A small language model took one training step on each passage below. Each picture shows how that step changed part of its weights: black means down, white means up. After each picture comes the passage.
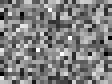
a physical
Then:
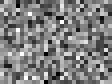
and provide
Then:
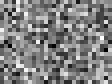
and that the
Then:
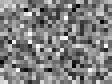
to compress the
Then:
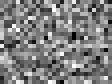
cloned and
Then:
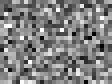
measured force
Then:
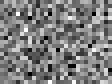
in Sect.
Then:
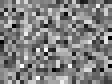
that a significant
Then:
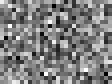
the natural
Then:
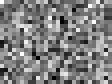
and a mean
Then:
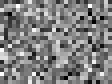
phase. }
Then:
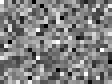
$\lambda$ is
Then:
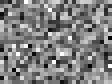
a single
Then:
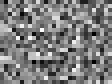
density of the
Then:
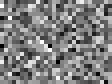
time element one
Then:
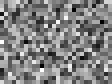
is expressed
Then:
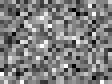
can see,
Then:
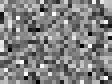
is located
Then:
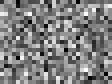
of the wide
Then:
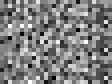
and generalized
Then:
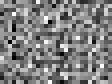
that is of
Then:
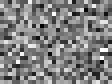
beads are
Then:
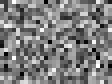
se presenta la
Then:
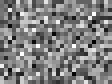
input and
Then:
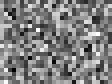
simulation can be
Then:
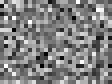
argue that
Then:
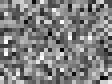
be able to
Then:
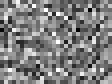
que não é
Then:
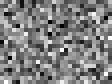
sociais da
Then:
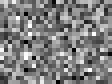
results. On
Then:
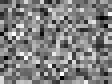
power per
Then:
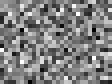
at a small
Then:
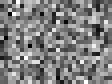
de menores de
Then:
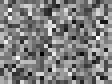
to process 1D
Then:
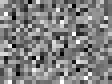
correlation function
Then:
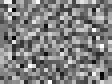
points of the
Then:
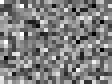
operated by
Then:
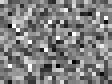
to fall into
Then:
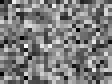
que se le
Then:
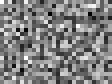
number, and
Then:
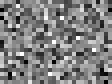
pattern is
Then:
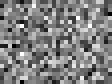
compact radio
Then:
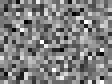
there might be
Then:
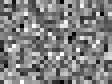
door de
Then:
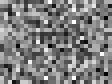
indicate the
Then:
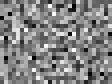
form $x =
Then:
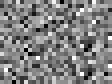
solid lines
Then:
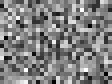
the bias
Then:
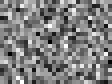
T and Fang
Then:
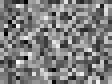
massive state
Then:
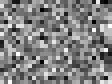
is viewed
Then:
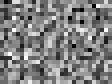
de la cual
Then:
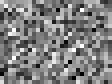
down for the
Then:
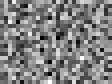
сну, в
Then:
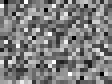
particle position
